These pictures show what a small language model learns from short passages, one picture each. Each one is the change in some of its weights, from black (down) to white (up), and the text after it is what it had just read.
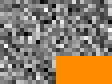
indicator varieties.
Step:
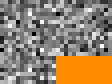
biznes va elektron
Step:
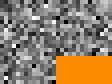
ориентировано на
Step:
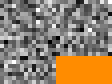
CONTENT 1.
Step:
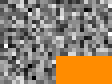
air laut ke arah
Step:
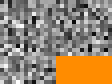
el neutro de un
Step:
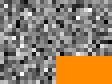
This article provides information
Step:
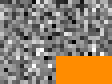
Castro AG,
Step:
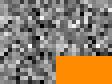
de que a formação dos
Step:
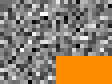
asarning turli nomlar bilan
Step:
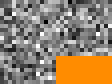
рынка Сбор
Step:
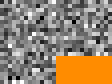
financial personnel to
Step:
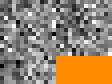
aniqlik darajasi va
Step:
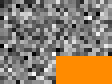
дарс этмак ва
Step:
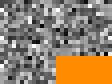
surgir uma educação mais
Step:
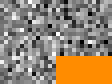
их обработки, а
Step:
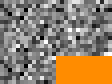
bo'lgan xohish
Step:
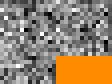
la Seguridad Social.
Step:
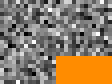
souvent ignoré
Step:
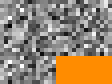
American Solar
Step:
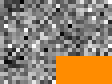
генетическое родство
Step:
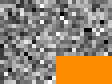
etib borayotgan til,
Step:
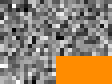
La cantidad de
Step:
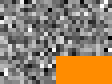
favorire la ricerca
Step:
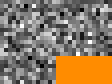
Het toepassen van
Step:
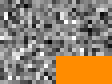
valor de la empresa.
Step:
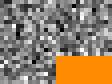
beriladi. Kalit
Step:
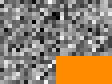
promote the right to
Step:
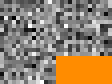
ikki hili ham din
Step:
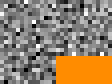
Além disso, seu
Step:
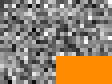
D. Здесь
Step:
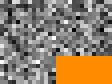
6 Risultati
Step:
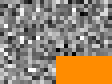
Stab hat also in einem
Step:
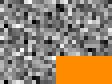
de existencia de la
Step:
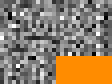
desenvolvimento da teoria e prática
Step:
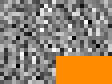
anteriores y el
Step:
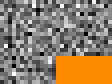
opção dos autores, o
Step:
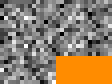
билан бартараф
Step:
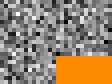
Nutq namunalari
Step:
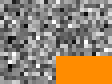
Bibliografía -
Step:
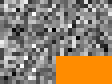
of the manganese
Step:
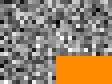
i resheniyakh
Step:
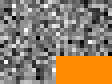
стиль жизни,
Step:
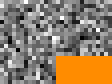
ilgili literatür
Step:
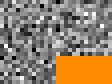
responder cómo la
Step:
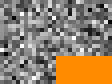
vontade. Esse
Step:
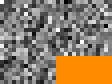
ареалі (с.
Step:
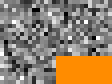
o número de presos
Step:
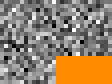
slight decrease
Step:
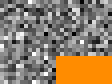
яких слід віднести:
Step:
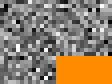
Wang, Y.,
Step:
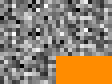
динида аёл
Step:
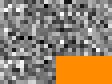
características son: buen
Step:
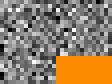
//Conferencea. –
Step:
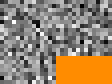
de metodologia científica**.
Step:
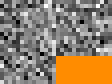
Розробка детального
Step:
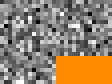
como por exemplo, a
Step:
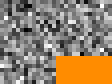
ces pratiques de base
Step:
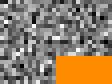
de conhecimentos.
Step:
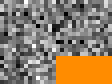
3-kurs talabasi
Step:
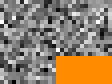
mucosal diseases.
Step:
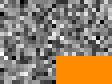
Freitag & Barnes
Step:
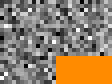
хвороби Європи
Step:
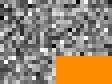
sektorga qisman
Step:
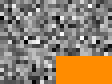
xalqaro standartlarini
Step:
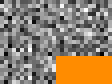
a adequação das
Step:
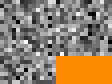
têm 28 anos. É
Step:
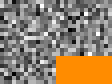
ciencia y tecnología
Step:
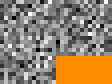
jam pelajaran per
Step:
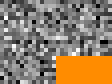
la situation et de
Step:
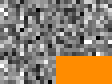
Bahia e mais 28
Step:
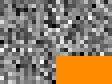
leer el estado actual
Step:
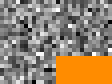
da corrente de
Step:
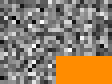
ikkala tomoniga ham
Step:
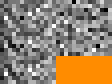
fikrlari keltirib
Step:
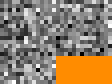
eng yuqori miqdor sifatida
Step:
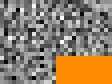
la mediana, y las
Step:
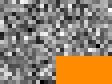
figuras que el
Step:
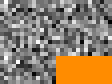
de Verenigde
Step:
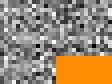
Medical Informatics of
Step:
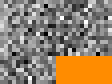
an inner disposition to
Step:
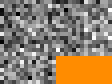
P % Aroma Harum
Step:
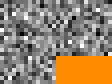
العربي ما زال
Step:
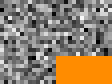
Dijck, J.,
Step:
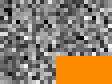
при которых агент не
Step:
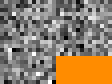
данные лексические
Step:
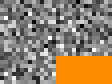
va filologiya fanlari metodikasi
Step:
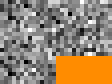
so'zlar ham mavjud
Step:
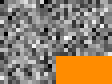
they are only an
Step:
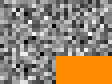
the life of an
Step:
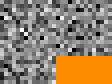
dasturlarini ishlab chiqishda
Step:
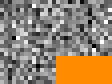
sobre o projeto 19 DE
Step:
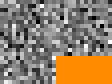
gli accampamenti
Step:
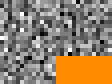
um die Funktion dieses
